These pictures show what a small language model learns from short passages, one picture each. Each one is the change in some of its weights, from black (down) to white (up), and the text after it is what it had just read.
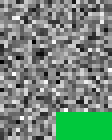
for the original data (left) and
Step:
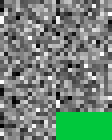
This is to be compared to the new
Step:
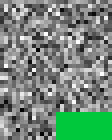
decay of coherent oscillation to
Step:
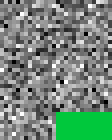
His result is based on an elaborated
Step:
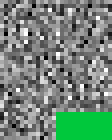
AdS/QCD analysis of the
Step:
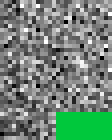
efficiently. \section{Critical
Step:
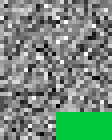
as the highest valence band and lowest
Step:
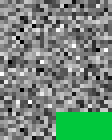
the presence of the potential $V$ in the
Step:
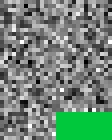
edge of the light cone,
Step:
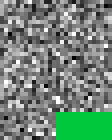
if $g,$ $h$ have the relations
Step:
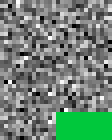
Luckily, for tachyons in
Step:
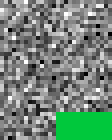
be placed using observations of accreting
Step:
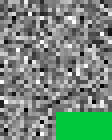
compatible ($x\leftrightarrow y$) if
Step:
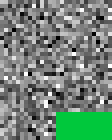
details see \cite{MSz}
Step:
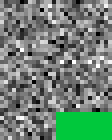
the Tolman-Ehrenfest
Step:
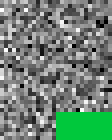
from one connected circle bounding a disk
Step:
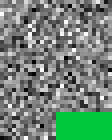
as can be seen from the exponential
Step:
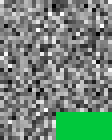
Lode angle* The material
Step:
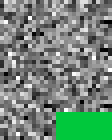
range from 0.5 to 0.8
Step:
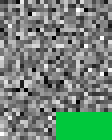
bounded. If $\char (k) =
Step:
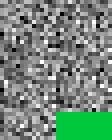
the convergence of the value of the finite
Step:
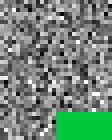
versus {\gh}. Fermi level
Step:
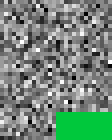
radius of a few hundred au that
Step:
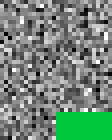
The light-cone halo
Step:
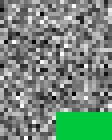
are denoted by means of the letters
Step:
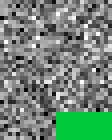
assuming the beam power is
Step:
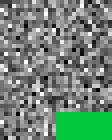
maximum (currently 10). When a
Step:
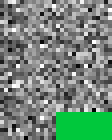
does not coincide with multiplication by any
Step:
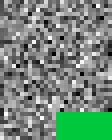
front radii towards the directions
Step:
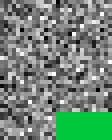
\begin{cor}\label{cor:basis of
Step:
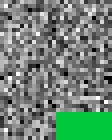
Hod and T. Piran,
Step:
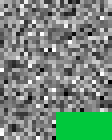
many isomorphism classes of representations
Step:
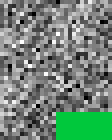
photographic measurements together,
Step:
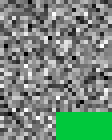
the case of an extremely fast
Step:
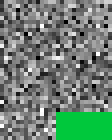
\rarpa{\pi} L]$ has
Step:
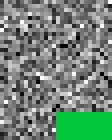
which as a reminder reads \BE
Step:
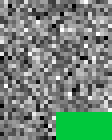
is then $$ \sum_{P\in\tilde
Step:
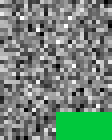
recurrent neural networks).
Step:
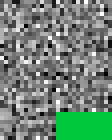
(0,1)$, if its probability density function
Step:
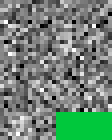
{Buning}, \citenamefont
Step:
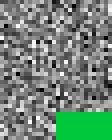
\cite{Ohyama}. The
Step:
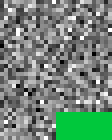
with the Dirac one. Equation
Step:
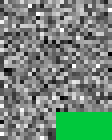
application of the vertical multiplication formula to
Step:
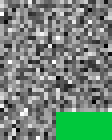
in $\La^s$, then we circle the
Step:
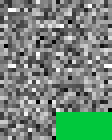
sideband was then filtered using a
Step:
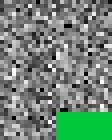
these quasar central emission from their
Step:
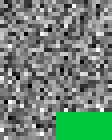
$\det\mu$ cannot vanish only
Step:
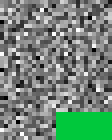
mT under the various gate voltages
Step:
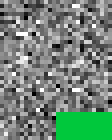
cross-section such that $\Omega =
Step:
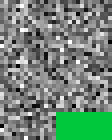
presentation and $X = S \cup
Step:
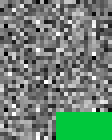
Neumann two point boundary value problems,
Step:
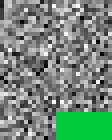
of deadlocks; a repair was
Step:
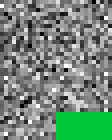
B-C property. In proof of Proposition
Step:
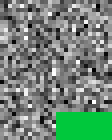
one-particle Green's function. In
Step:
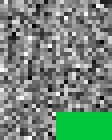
gradients throughout the entire evolution;
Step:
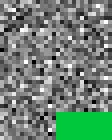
Msg c From P0 send
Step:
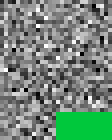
the distance between the matrix $M$ ordered
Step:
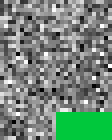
be noted that this issue has been observed in
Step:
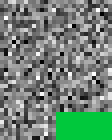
We assume that the (IR) cutoff
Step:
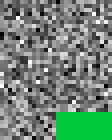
the pillars of around 1.2
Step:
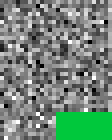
so that both interferometers are
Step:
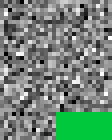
of \cite{La22d} implies that the
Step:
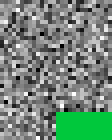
Sofia 64, Catania,
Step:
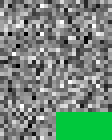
for any prime $\ell$, $$\End
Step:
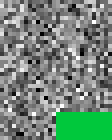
covariant derivative. In coordinates,
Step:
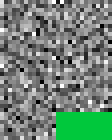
\|\theta\|_{L^p} \nonumber &\leq
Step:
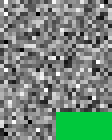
elements in a real Banach space $X$ is
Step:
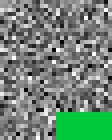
a general trend: for a given value of h
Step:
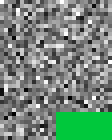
unicity of $\{h_x\}$ only holds in
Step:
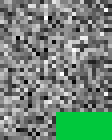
consistent stochastic flow predictions at
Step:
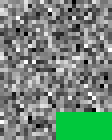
they would for either the AGN or
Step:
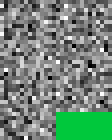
LinkML-Scala aims
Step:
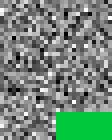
is a root and $1$ and $2$
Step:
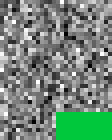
without priors, whereas all other parameters are
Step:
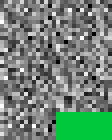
Synthesis, CEGIS,
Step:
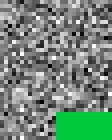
expansion (\ref{Sfin}) is
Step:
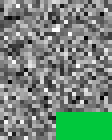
quantum electrodynamics}}. \newblock
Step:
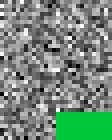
observation is found, giving strong credit
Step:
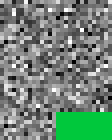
structure of $(C,\lambda_C)$ we mean an
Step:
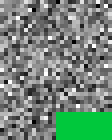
by $d_U(A)$, is positive.
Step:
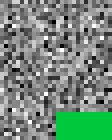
led by Andr\'eka
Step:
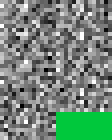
temperature, energy, and magnetic fields measured in
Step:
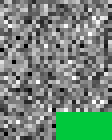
finding stationary, stable and minimizing
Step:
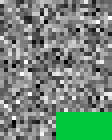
Work $A$ done by a force
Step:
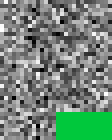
within sampled clusters in Sample
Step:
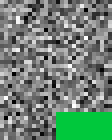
that by 2030 data centers could account
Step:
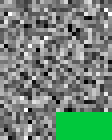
the High Energy Gamma Ray
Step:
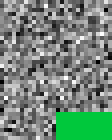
to the list (\cite{KoOc}
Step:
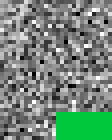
graph over the group $G$. Suppose that
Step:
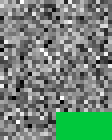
moment properties of $R_{\a,p}$ depend
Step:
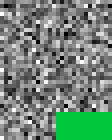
with $\mathbf{M}=\mathbf{R}_0$
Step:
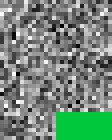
as special cases. This is not the most general
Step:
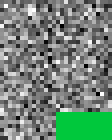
different topologies, measuring the negativity
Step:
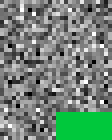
radius. The same analytic function, written
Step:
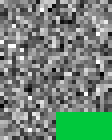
can easily check them by using Lemma
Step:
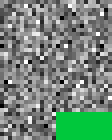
Obviously, this quantization along the
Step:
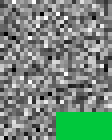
Finally, for the first term, we have
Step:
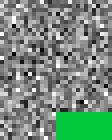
are made in an ideal way that
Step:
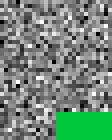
face $F_{i}$ and place also an
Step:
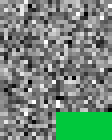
mapping of classical features to quantum
